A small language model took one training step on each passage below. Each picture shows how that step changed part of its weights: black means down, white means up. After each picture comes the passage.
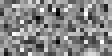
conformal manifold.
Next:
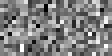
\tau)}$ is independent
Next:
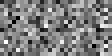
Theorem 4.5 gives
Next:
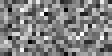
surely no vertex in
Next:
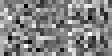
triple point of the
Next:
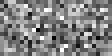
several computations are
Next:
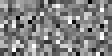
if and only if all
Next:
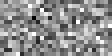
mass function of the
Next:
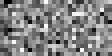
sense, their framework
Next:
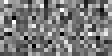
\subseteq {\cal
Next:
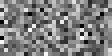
n}$ acts trivially
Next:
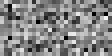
faster than the
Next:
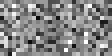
positivity property of the
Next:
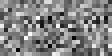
by linear operators are important
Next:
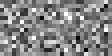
variety. Its cohomology
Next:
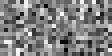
creation nor
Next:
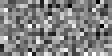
singularities. For instance,
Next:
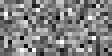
authors use approaches
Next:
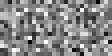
all elliptic beta
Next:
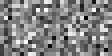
improved transport
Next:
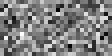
the methodology only a
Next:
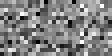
\hfill Astana
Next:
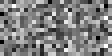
that the second statement of
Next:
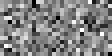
Bayes estimator
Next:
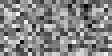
groups of four triangles
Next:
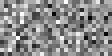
performance measure corresponds
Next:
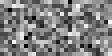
figure shows that
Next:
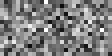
When we analytically
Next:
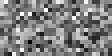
an ordinal
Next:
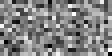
operators defined by \[
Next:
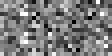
(To prove the last
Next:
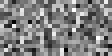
by $N$, is
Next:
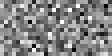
surfaces (which
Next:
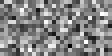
In this paper we derive
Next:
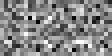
as their signatures
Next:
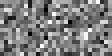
\cap H \subset
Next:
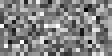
numbers $\alpha$ for
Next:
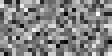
one-dimensional distributions,
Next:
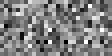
the choice of codes
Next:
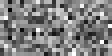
to be processed
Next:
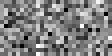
$\Sigma$ at
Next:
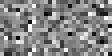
the usual sense of
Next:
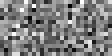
of this paper is as
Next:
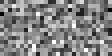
that the lower bound of
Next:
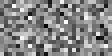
conclusion for this case
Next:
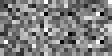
what we would otherwise denote
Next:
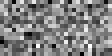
such that the set
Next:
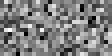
$q \geq
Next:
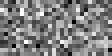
.$ That
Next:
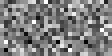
this computation now,
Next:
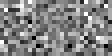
or the fluid
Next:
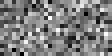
an unknown number of
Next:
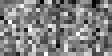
energy eigenvalue), the potential
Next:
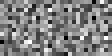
frequency, with
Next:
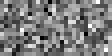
$j \rightarrow
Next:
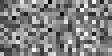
this case we set
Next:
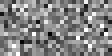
with the values of
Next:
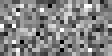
given parameter in case
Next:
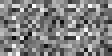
of the topological rank of
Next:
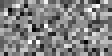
shifts on random
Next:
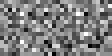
In its most straightforward
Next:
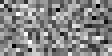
free variables (on the
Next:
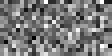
note that it suffices to
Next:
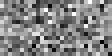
the function defined by its
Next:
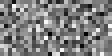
with $\sigma>
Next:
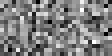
relies on the
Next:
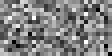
functions) is defined by
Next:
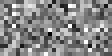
reflection system over
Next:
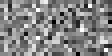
attenuation and the
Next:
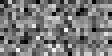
This completes the proof
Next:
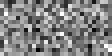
parts as follows.
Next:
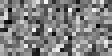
to find a good
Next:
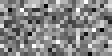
to the two types of
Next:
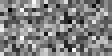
to the lower bound found
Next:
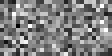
expansion. % We start
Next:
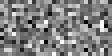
trees. We denote
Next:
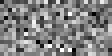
then every cluster
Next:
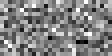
to the theory of
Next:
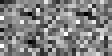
easy consequence of a
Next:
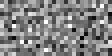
by the Theorem.
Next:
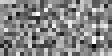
typical setup in
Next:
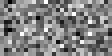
this section, to
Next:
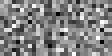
of $G$ with
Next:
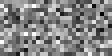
is a regular finite
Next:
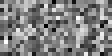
manifestly strictly
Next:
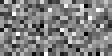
show that there are
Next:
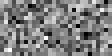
an integer such that
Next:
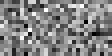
are the same:
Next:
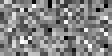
The statement of the lemma
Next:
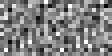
seen to satisfy the
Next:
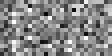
the following general fact.
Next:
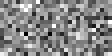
first sampling
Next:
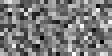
pair $(\widetilde A,
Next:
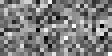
delocalization, phase
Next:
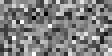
closed, residual flow
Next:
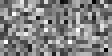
left hand side, we
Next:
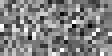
for $\mu \geq
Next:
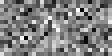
We now prove the
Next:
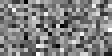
$\Sigma'$ determine the
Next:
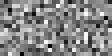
accuracy and have
